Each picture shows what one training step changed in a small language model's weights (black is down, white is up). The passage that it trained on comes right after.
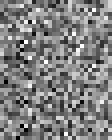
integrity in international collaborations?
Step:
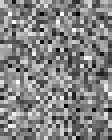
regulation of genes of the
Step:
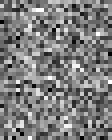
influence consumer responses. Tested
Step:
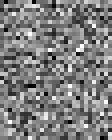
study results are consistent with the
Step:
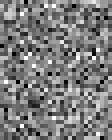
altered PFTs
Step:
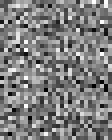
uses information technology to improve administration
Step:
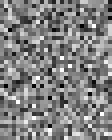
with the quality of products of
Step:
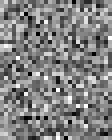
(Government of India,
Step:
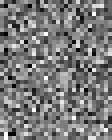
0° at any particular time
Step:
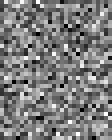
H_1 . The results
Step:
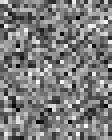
since it adapts to the
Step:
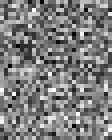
it possible to understand how
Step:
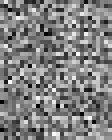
clear, uniform rules towards a
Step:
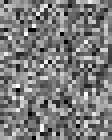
loads following a standard definition and
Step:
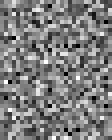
PEPPER Video
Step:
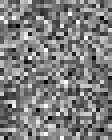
penicillamine were prepared
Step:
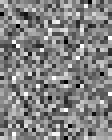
We first used inocula
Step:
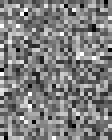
region) - Recruitment
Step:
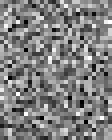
and its essence. The
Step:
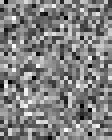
using a Thermo Scientific
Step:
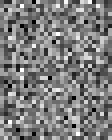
DOA's θ
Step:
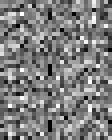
and high temperature High temperature
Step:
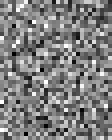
of law scares them,
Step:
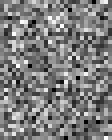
Un caso de
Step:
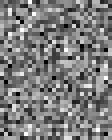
emerged, particularly those related
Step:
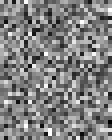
longest part of the
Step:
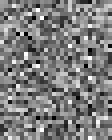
social context. As social
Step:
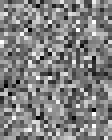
‘remarkable growth’
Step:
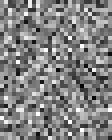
occur in Newtonian
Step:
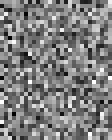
partition the full state space
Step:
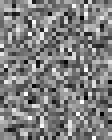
the board of schooling of
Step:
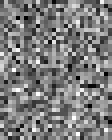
such as training. Staff
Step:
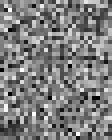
with a shift towards increased
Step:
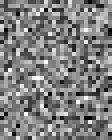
our classification scheme which is
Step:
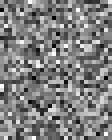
Hamid M.
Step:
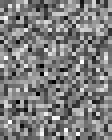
situation, it is needed to
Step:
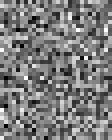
Systems (ICESC),
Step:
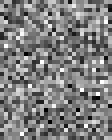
is a technique where someone
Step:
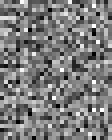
washing High pressure washing
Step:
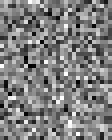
the visual analog scale
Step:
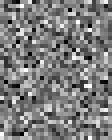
photons whether expanding in
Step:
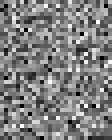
1: Endodontic
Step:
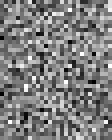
The influence of type of the
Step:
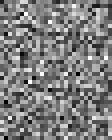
private information, guarantees the
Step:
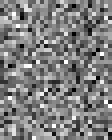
interdialytic weight
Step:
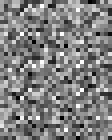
more sustainable future. 1.
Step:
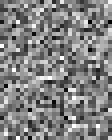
the loads on a unit
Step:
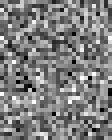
are coming off multiple good
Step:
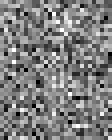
sea, due to:
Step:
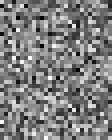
promised to ban
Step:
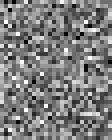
load and environmental conditions. They
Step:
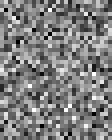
read from the file.
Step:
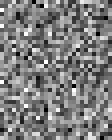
adopting AI/ML models
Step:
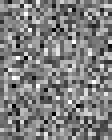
have received under normal conditions of
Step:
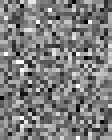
threats are climate change,
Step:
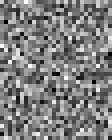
Selected works published by these
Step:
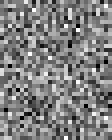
as nodes. A bigger
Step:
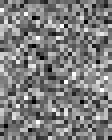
teacher education. Her recent
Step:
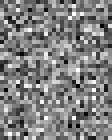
can be spent on any
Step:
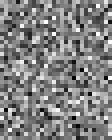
to promote advancements in green
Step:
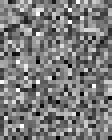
in urban land use pattern over
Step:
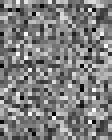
The first dimension is market size
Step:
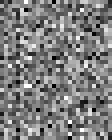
A have been reported in the
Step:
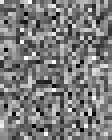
at 16 MHz. The
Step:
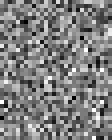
the mother wavelet by translation
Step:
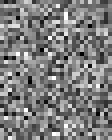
studies' results, state,
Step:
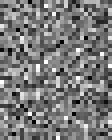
more biomass (Jones
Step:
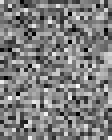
engineers to monitor the
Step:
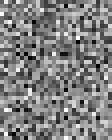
also low. This means that
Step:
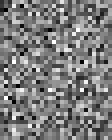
1c, all the observed
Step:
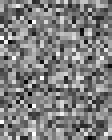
manage access and security? Project
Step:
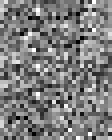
early years level. According to
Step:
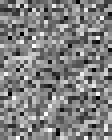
we observe a reduction of
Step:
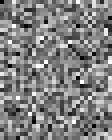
district court in
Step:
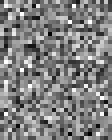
Producers N/D
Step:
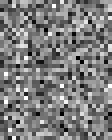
The aim is to assess if
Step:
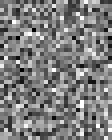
given results which are comparatively
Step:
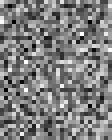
2 illustrates the three-phase
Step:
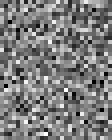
components of an NoC are
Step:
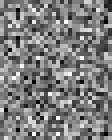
articulation, speed and
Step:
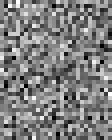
examples of novel ground-based
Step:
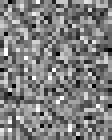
and profitable development of
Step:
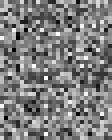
maintained by DMI, potentially
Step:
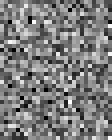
role in shaping individual experiences
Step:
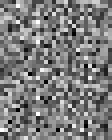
in an alternative provision school,
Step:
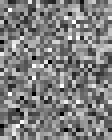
demand for labour in the health
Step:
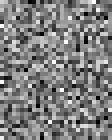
solution that secures data on
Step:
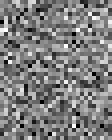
hope will enable you to
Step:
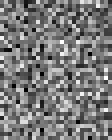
belief, but also that related
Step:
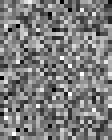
and in the current study the
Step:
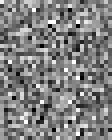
could be made between input and
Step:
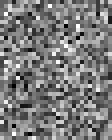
script, and as a
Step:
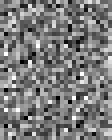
A total of 415 students
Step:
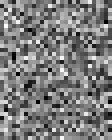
the author, who takes full
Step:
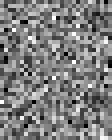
coding scheme[J].
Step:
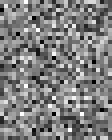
Surgical intervention was performed
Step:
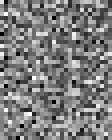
rennin occurred in
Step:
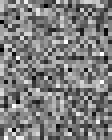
criteria. It is also well
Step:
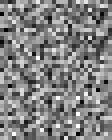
and Biotechnology
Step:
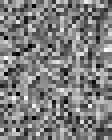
the operational officer or with the
